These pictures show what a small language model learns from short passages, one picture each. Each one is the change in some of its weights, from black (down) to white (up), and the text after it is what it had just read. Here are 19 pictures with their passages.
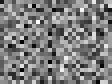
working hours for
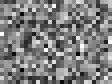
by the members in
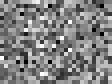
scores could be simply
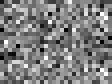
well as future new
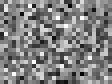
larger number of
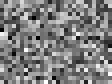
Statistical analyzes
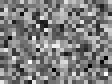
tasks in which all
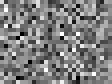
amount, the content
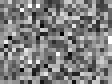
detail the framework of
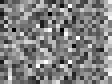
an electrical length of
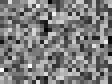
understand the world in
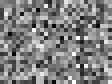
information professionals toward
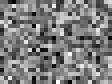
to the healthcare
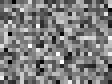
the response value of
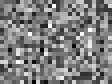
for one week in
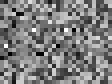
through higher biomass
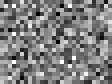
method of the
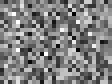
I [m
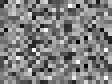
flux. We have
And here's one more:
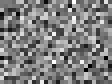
of dental
